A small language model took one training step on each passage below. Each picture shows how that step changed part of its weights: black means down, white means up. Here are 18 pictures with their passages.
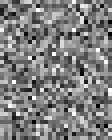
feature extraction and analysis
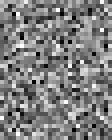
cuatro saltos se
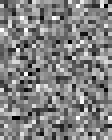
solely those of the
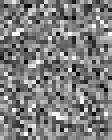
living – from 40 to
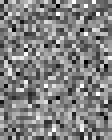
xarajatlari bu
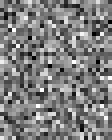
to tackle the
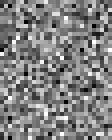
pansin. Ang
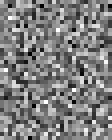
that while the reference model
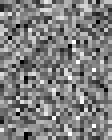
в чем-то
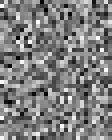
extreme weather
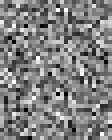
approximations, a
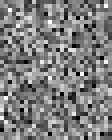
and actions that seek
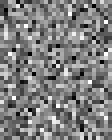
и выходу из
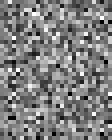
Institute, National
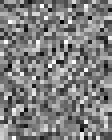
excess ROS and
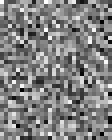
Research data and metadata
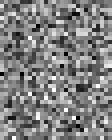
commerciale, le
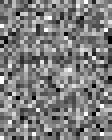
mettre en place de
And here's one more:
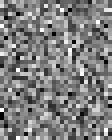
актуальность в
